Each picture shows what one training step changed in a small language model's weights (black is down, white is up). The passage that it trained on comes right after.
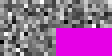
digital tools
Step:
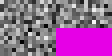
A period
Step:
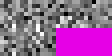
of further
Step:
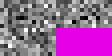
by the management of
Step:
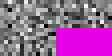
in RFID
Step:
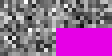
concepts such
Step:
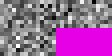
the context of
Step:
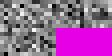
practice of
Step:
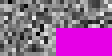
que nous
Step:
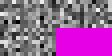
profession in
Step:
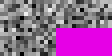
under grant
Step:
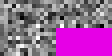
le grand
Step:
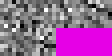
then has:
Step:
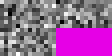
вод; -
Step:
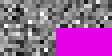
in pores of
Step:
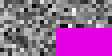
to stop
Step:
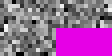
main goal was
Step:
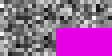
that the use of
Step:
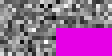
the sites
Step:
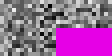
the impact of
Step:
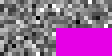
Research and
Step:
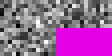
materials were
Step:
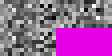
the sample
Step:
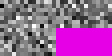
rodea a
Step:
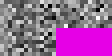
the bank
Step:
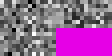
superior sin
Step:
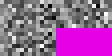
the target
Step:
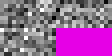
we built
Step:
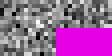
materials. -
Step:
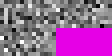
la forma como
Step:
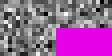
person to
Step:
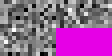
used (Fig.
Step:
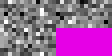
Di era
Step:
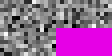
second is the
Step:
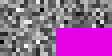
proposed model
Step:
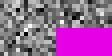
umani prin
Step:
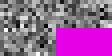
their studies
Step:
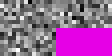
na Atenção
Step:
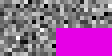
Indian Sign
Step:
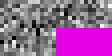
метод –
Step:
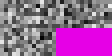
result to the
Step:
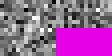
extract of
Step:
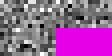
ability of
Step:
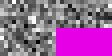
findings indicate
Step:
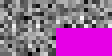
of modern
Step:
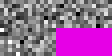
which may vary
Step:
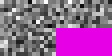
transfer inside
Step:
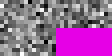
que ponto
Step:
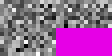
the field of
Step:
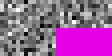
na cidade
